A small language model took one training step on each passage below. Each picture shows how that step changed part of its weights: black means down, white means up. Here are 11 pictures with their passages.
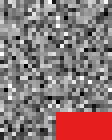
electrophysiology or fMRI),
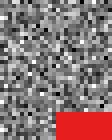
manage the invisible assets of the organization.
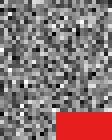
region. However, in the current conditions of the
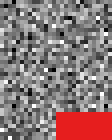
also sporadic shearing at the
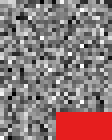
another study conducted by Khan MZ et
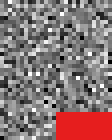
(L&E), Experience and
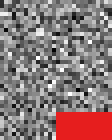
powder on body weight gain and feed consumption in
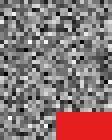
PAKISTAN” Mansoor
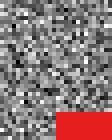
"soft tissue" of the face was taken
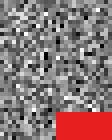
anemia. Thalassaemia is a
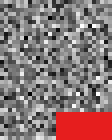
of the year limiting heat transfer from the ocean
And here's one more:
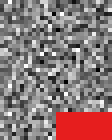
data apparent molar volumes have been derived
